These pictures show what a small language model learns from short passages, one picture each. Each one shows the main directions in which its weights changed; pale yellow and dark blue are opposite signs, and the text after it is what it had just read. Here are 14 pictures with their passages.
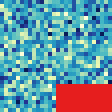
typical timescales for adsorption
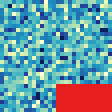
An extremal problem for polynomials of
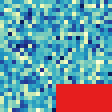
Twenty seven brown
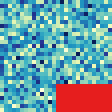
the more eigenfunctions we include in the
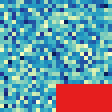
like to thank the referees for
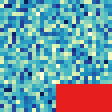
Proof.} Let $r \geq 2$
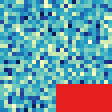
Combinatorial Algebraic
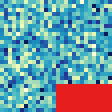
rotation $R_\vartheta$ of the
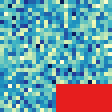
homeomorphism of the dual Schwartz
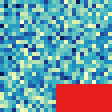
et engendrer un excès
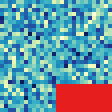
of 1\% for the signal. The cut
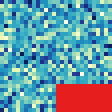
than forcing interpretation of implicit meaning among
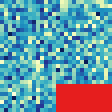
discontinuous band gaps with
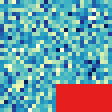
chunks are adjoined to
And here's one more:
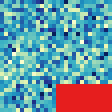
бўлган бир давр –
